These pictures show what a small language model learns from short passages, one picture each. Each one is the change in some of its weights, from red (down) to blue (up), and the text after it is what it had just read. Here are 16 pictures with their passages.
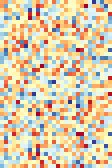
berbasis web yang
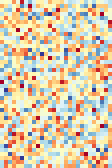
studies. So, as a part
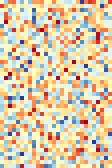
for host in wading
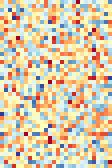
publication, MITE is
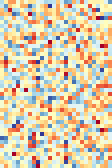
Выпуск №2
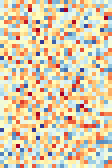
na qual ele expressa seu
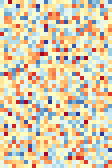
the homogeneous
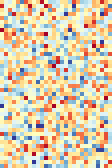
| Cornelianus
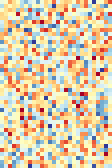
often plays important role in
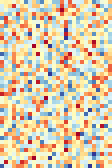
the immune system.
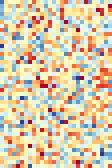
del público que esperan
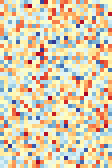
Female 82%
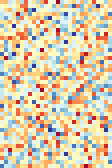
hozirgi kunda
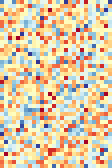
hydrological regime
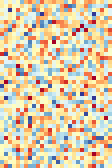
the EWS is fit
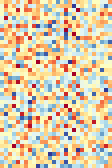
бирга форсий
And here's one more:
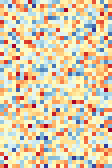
were three main parts of
